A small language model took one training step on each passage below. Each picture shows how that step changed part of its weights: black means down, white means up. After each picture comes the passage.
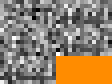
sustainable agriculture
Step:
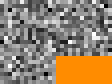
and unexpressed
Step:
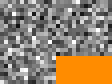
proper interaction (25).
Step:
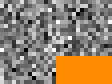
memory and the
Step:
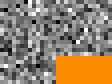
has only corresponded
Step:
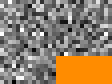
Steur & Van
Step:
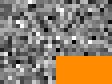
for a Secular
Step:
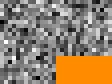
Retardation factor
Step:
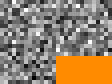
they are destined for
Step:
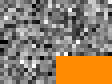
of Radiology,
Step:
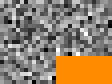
DOCTOR OF
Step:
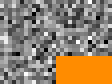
current action integral
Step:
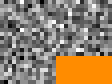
position to defend and
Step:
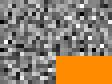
effective strains in order
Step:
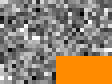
each public entity has
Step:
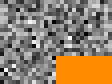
a slight decrease is
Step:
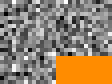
Let's continue!
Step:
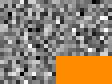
image analysis aimed at
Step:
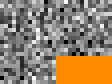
many researchers. The
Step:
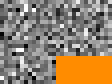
crop production. The
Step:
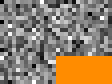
requirements, but has
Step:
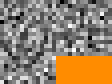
scientific term in
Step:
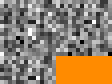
could serve as a
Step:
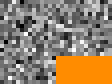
three different governors in a
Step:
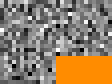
TG assisted with
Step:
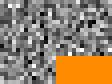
introduced to the
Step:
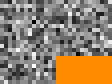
monthly variation,
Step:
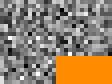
explained that the
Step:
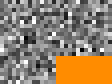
background. To
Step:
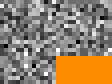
of the world's
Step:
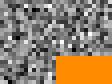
effect sizes,
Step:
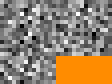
are adequate
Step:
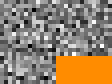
affiliation between group
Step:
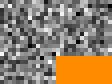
the competitive factors
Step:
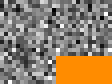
world of control theory
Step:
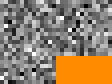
via DataCite.
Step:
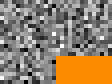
data. The methods described
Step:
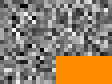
compulsory education;
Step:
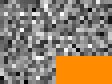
average movement of
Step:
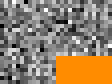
on Indonesia
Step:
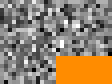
the VU University
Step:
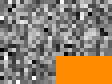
that competence has two
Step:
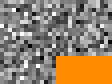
Through this paper the
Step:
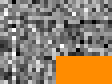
within the network issuing
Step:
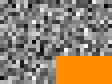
functions. The model
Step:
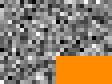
up to a distance of
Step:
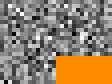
identify the specific insect
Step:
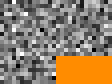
No Known cost
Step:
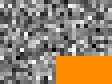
accelerators in
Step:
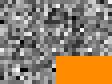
of member countries
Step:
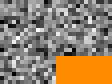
that SAP software
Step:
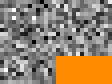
making it an effective and
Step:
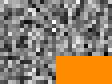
text files for
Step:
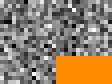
A case study of the
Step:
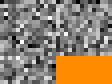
the plasticization,
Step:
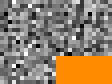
argues that an
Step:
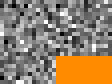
is ripe for
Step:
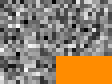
distinct Use
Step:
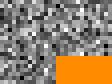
the following statements: The
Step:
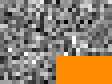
elevation data may show
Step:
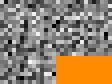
part. The second part is
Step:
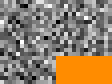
stems diameters
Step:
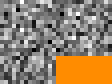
Removal of
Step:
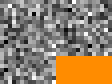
access to information and communication
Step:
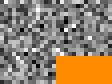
between area types;
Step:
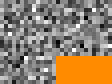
carrying out the
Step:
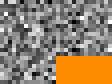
Italian primary school
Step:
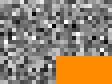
few years ago,
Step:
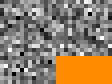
sensorial data.
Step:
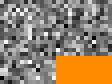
practical transition to
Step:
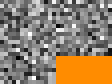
of the most widely
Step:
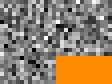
used the mobile
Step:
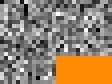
propagation. In
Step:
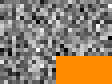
of sulfur is
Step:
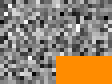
dialogue. The
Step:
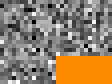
only the survey
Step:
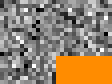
off the gradual
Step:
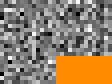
instantaneous model
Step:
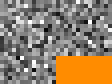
the bound of the time
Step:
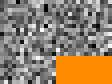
placenta located
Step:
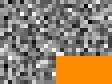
perceived pain were
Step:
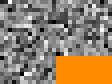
for three important technologies:
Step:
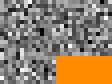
for side reaction.
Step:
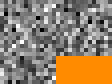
internet banking
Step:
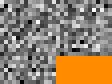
ml.) was
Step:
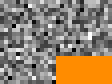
Y-axes, a
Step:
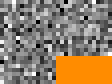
not always mean a
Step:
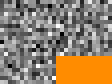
main content covered in
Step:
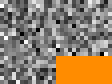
$n \geq
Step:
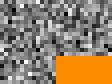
common lexical forms
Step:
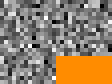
This can be in the form
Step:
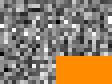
arrivals to
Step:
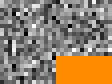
Implementation of
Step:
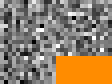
obtained from all participants who
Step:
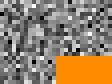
“point particle”
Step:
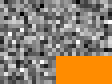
carcass cutting
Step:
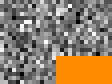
representative pathogens of
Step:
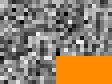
is a fundamental
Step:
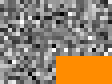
and JH performed the
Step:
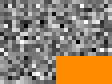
be connected all the time
